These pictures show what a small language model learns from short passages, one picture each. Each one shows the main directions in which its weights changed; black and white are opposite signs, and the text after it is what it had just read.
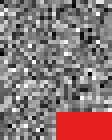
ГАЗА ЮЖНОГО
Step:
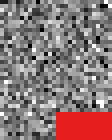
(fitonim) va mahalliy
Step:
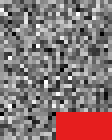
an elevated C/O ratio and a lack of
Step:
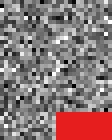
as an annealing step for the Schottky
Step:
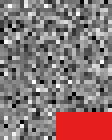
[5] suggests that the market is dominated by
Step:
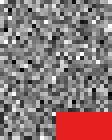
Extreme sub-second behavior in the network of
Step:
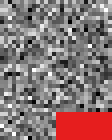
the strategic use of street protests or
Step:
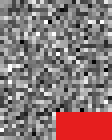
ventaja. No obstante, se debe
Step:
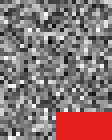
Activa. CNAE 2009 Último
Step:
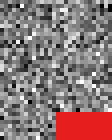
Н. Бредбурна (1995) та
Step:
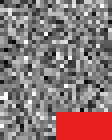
there special treatments for adherents'
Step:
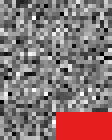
the observed power. The details of computing
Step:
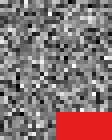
favorable taste. This study uncovers
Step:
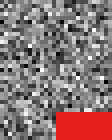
performed by the Child that is adapted to the values
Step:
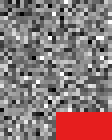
pixels as vertices on a grid, we first
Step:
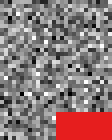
and microphysics, which are important in determining the
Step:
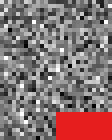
where the space charge term $\nabla \tilde
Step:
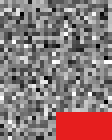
travail. En vertu de la réciprocité
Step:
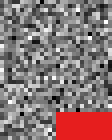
etnică legată de
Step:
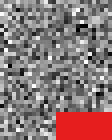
on this principle of X-ray diffraction. A
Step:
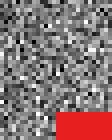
in the preceding month. Data from individuals with several
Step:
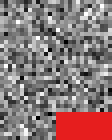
the method for determining the number of Peterson
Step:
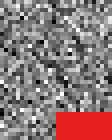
were included for screening after applying the selection criteria. Although
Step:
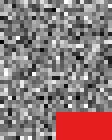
of iterations. \begin{figure} \centering
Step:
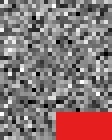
Shahi Sanan festival the
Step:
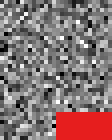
requires deep understanding. Incorporating color into any design
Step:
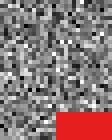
проповідях натрапляємо
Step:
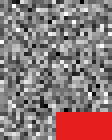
relativistic retardation does not play any
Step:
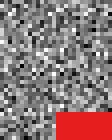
resulting fringe pattern more resilient to aberrations
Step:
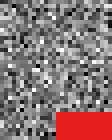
entorchado, que de un modo u
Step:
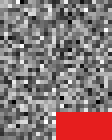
through social studies education demands a deliberate effort
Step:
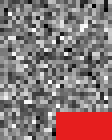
*International Journal of Economics and Business
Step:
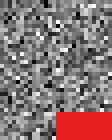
and on the left leg. - The duration of each set
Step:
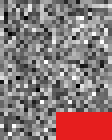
longitudinálny strain RV (2D
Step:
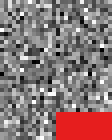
after stroke. *Archives of
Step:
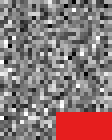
structure in order to establish an efficient design methodology of
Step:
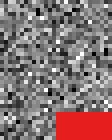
space (see Eq.~(\ref{bfklcc})).
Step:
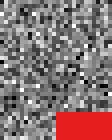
asosiy vazifalardan biri
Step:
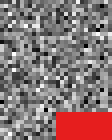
(96%), and classification analysis (98.2%).
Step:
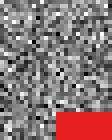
that addition of alkali (NaOH)
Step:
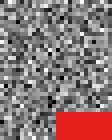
$\delta^b_c$) and a more
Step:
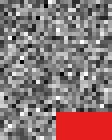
у: *The Cambridge History of
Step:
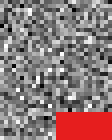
a rational space-time crystal system. We choose
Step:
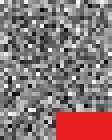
where $\rho$ is the density of the
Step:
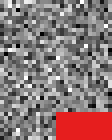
this section). They are derived in all details, within the
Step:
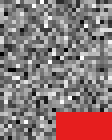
órdenes Entisoles y
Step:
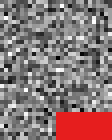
Dergisi, Cilt: 18,
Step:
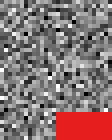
also multi-modal models like ProtSSN
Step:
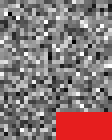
– він має бути не лише
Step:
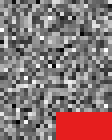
con “el sistema de agentes confidenciales”
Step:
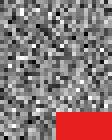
the manipulation and detection of unusual optical
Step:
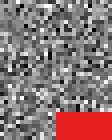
de Zoologia**, v. 22, n.
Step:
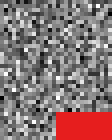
fully adapting to the simulation; if the simulation uses only
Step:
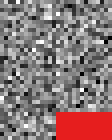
occupational risks, prevention, construction.*
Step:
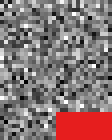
more complicated fabrication process since two
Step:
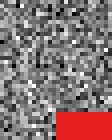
від підготовки звітності до
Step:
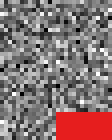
Stroke; Ultrasonography;
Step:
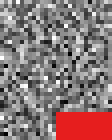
or no ingrowth of cells. The third one
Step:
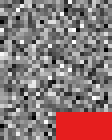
isso mostra que o objetivo geral desta
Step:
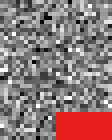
external drivers, pointing out that the
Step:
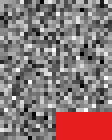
(2002), en el cual las jóvenes
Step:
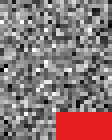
ASRO sebagai bagian integral dari
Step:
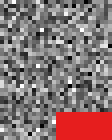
still allowing them to feel the surfaces of
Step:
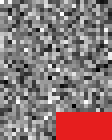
Nature and apply it also to the electroweak
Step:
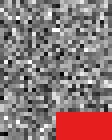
training. Results reveal significant differences between students and teachers
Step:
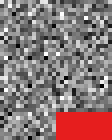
which should be mentioned. To reduce the total complexity of
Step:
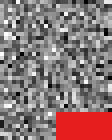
as negative control and were exposed to the gasoline
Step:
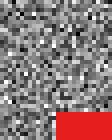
the matrix representation on the centralized network
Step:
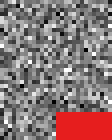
властивостей важлива як для
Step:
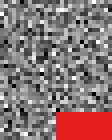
near unavailability of antibiotic
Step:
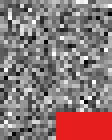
observer area distance $D$ at
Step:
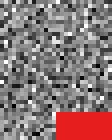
mazmuni, turli g'oyalar va
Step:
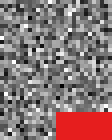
bilan ham muvofiqlashtirilishi kerak.
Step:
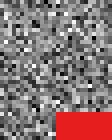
size at this depth.\\ Galaxy number counts
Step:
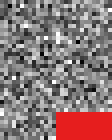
криминоген вазиятни
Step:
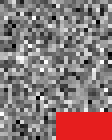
the conductance $G$ is given by
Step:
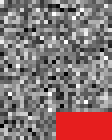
strategy for Hubble Space Telescope imaging observations
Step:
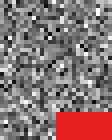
the transfer of scientific knowledge through spaces for sharing
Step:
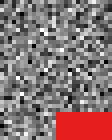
bermasalah bagi peserta didik yang
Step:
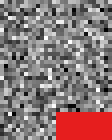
Pada Inspektorat Provinsi
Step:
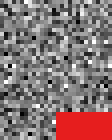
appear related to the complicated geometry of the sheets,
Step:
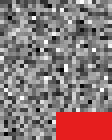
of the soil substrate, to study the
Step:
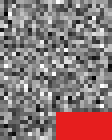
Sagemaker had the same throughput, while
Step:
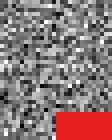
single continuous vector, leaving the downstream generator
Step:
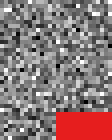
борди. Экиш меъёрини
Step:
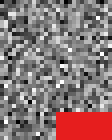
and {Guillemin}}]{Mol12}
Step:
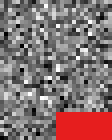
Insurance Companies in Sri Lanka
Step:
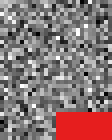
with more or less of the data cleaning and
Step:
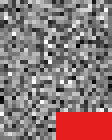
malicious target, acting as a potential
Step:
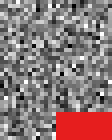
projects call \texttt{strip} during
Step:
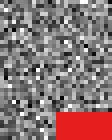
to masses $m = 1 l_{Pl}, m
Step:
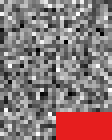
of quadratic and cubic order in the
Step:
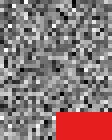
be incorporated in an athlete's regular training
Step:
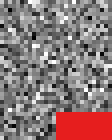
in patients not receiving any respiratory support
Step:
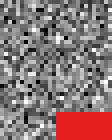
fields instead yields the dual theory where now the Lagrange
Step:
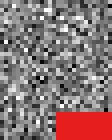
\begin{align} \langle \gamma_1,
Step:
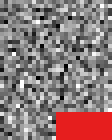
$R_c$ would be the theoretical maximum range.
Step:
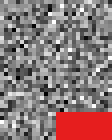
la base du logiciel SPSS Tableau
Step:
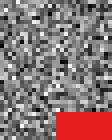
such as RNN-based ones would work as well.
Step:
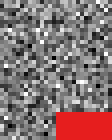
difficulties with the TBA treatment of this scattering
